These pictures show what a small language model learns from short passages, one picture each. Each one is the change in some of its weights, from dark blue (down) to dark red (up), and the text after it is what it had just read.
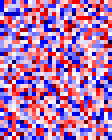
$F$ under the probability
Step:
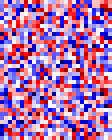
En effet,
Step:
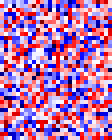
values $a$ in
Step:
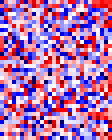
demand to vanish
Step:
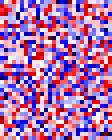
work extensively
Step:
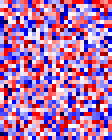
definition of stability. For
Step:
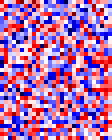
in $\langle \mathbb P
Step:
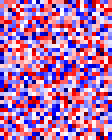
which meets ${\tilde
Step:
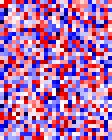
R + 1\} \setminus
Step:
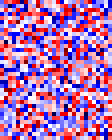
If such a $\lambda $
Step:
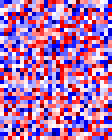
set $L$ of line
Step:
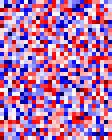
This fact already
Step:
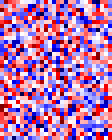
any sufficiently smooth function
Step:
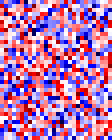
its graph might be different
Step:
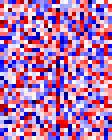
A, \alpha\in
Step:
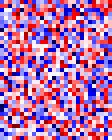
1+\alpha \right)
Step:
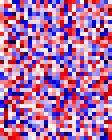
Leon Herles
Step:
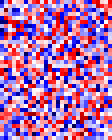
not a one-dimensional
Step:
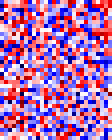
in the proof of lemma
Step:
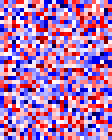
leaf neighbors
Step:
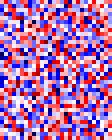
exists a hyperbolic
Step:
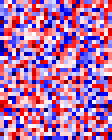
it is sufficient to show
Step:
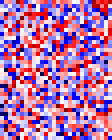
any use because they are
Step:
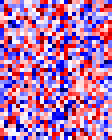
but the reader is
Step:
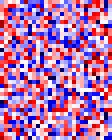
indeed been copied
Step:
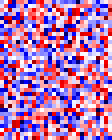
connection of $E$
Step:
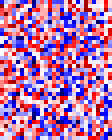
the derived
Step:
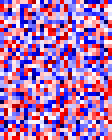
for the Harmonic
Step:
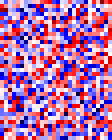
particularly easy to
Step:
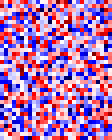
fusion category algebra
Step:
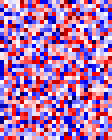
and TOPF are
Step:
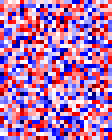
analogous way and
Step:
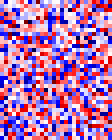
space are smooth possibly
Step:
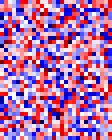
equation, we can construct
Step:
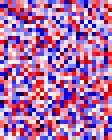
probit models for
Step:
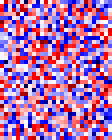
In order to get some particular
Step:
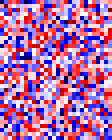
the maximal adapted
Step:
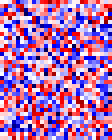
longest cycle
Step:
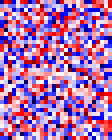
homology and cohomology
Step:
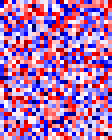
satisfying these conditions. In
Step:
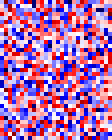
$\widetilde f$ be a
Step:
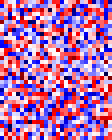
as in eqn.
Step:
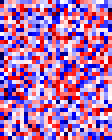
yields that $$\tilde
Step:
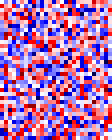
classical Maurey
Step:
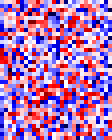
\in I$, these
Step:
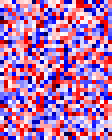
by 9 and that the
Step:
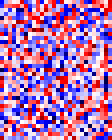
the bound change
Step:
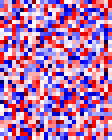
expressions for
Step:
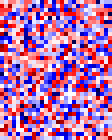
it ``separates"
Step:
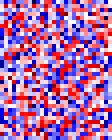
with $0 \le
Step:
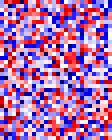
If $T$ is a
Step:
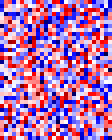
$k$-th tensor
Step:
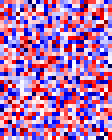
Singular Holomorphic
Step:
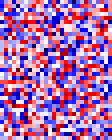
no "null
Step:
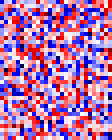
is replaced by
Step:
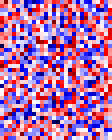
separate properties.
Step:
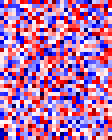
under this assumption, all
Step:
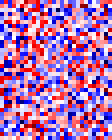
In this way we obtain a
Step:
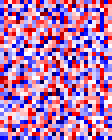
For the special case
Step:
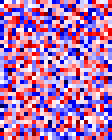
is even, so the boundary
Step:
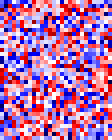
Farrell (see
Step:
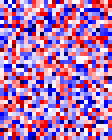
obtained as the direct limit in
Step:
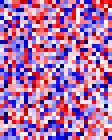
particular our results will apply
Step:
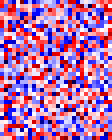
infinity. Then by
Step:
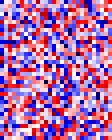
$\mu$, I do not
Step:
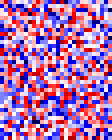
\in G, X
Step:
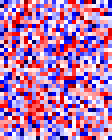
of modular forms of
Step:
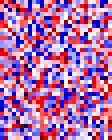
Generalizing the
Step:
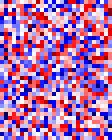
differential geometry
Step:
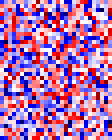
$\sigma E$ is the
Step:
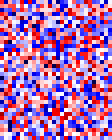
orthonormal system.
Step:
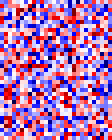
from a given initial condition
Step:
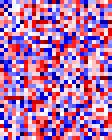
is written by
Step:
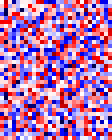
state space does depend on
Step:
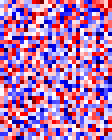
time in order to estimate
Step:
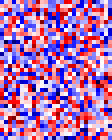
$R$ is an
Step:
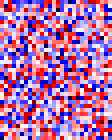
typicality degree of
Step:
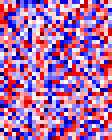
diagram in another
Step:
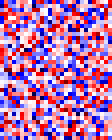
because, by definition,
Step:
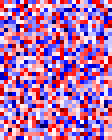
symmetric forms on probability spaces
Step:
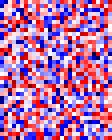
for our application in
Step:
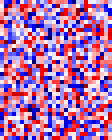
below; see also
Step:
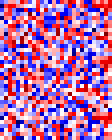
in general, the quality
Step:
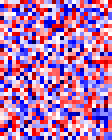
initial distribution of the
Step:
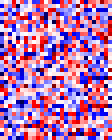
whole region in the
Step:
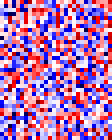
n$. Then, there are
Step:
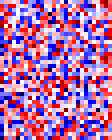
we indeed have the high
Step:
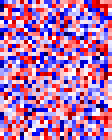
in a slow and a
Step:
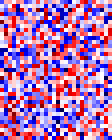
space $S$ is
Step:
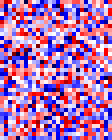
are used. We have
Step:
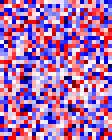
a lattice in
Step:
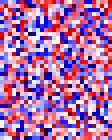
give rise to the
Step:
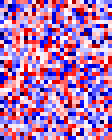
or BFGS),
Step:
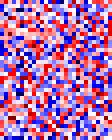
it must be the case
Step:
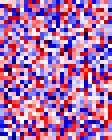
\to R$ is an
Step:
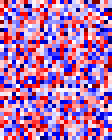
generically finite map of degree
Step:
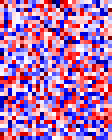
Exner on the
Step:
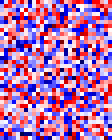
construction of a family
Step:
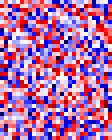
useful their choice
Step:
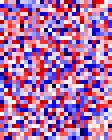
non-negative and also on
